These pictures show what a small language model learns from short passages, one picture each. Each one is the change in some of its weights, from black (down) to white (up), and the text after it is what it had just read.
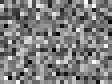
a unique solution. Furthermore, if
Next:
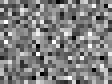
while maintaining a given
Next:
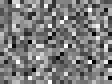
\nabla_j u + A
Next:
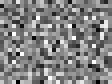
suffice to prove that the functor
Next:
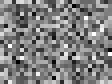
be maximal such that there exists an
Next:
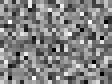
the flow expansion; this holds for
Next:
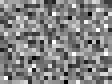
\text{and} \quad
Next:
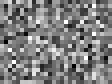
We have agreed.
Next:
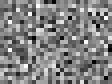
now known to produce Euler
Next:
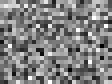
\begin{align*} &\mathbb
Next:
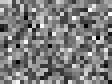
player loses a point, the
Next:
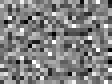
\end{equation*} \item
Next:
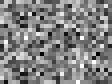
be easily reduced to the Hermitian
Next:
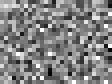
\begin{equation*} \Psi
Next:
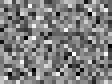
root. That is,
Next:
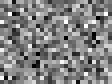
primary goals in this paper
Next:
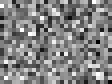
Hom-conformal linear map
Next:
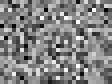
for solving LPIs
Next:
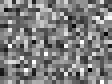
some $\beta>0$ such
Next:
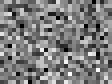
use of nontrivial lemma, that
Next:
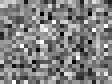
\caption{The hourly
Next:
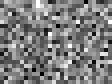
detailed analysis of this approach was
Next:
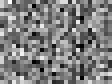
for $ A $ to be
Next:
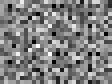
\end{defn} These
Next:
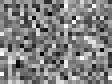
is less clear. It is
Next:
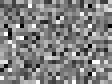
homotopy principle for functions without critical
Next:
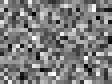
by testing values in the interval
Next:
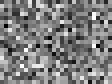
a permutation, thus obtaining
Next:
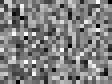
we get \begin{eqnarray*}
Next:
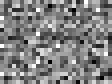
(theoretical) graph
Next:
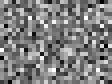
that we always can arrange for
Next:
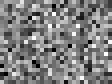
\end{align} where the
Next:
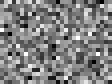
be done if we show
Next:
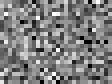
Such path generates the set
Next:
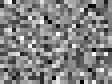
systems under information constraints imposed by
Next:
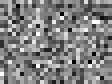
Also, Andrews
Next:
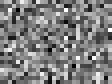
Then these cluster vectors are
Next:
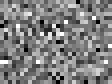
of an adequate comparison
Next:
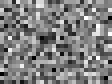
many growth models are expected
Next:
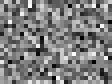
the ideal frame comonad on
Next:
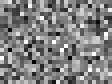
$\b$ and employing
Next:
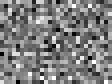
We emphasize that the only
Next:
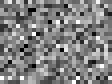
Bounds for sectional
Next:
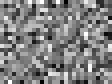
{\it $c$-vector}
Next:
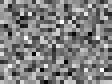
be expressed as a {\it
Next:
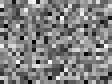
rigorous error estimates for
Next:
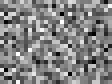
\newblock Springer Science
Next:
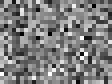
consider an approach in which the polynomial
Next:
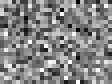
$T$ in order to obtain
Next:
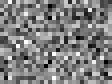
s\ge0$, there exists
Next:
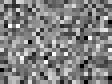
called Young towers
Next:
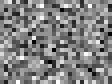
to be orbitally stable by
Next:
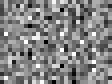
for any choice of rate constants.
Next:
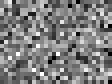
probability $\to 1$ as
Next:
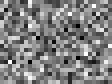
by Chichilnisky
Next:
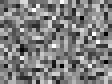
at least an interval of length $
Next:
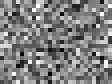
same way as in the case of
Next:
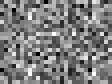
Here, we give a simple
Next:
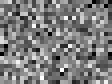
distance $k$ from the end
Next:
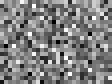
standard word $w$ of
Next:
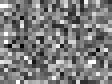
20.36\% reduction in
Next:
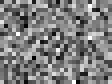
be a {\em conjugacy
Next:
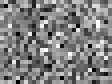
instance ${\cal A}$ satisfies the
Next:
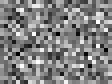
found that the conversion system with
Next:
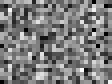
The elementary homogeneous symmetric polynomials are
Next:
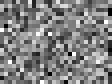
aims to learn
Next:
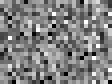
\cite{CU}. If
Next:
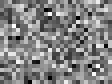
NS problem (see,
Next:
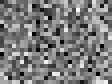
average. Our contribution is
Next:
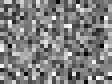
then $|\mathcal{D}^*|
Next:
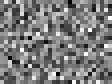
and trigonometric functions
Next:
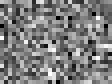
If $a=2$ and
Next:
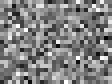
very important class of rational functions:
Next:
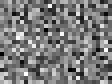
is obtained by considering a
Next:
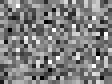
standard deviation of the distribution
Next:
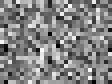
embedded $Y$ with
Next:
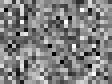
for instance \cite[Lemma
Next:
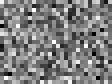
There is a great number of
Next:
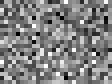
last inequality. Next, by
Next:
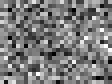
(* verify that the solution
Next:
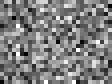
Wasserstein distance and relative
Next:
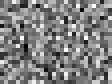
per each solver are described.
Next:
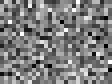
the situation (B) can be
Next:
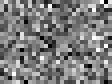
of the fractures needs
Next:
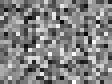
\in {\mathbb C}$$
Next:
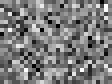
trajectories of quadratic
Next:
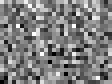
totally real field $F$.
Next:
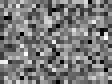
The Lagrange adjoints of
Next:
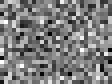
yields an enhanced
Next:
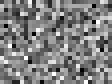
a sequence and $u \in
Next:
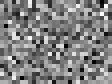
a subgroup of $G$ generated
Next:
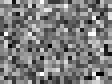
passing through $\Sigma$.
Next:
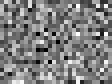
the determinant of the matrix can
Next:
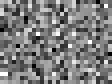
$T$ of a category
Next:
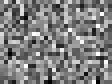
and the asymptotic variance of the
